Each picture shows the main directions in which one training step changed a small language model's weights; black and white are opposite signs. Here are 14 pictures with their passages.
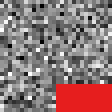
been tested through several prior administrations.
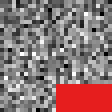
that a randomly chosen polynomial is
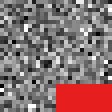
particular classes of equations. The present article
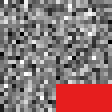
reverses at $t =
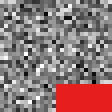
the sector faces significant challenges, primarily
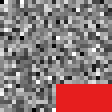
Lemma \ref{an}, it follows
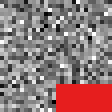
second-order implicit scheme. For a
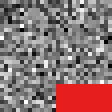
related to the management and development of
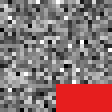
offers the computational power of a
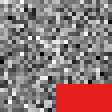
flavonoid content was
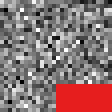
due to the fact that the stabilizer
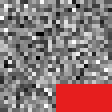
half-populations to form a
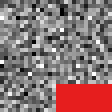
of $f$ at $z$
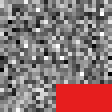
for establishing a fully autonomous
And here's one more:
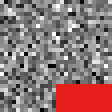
\noindent{\em C3.}
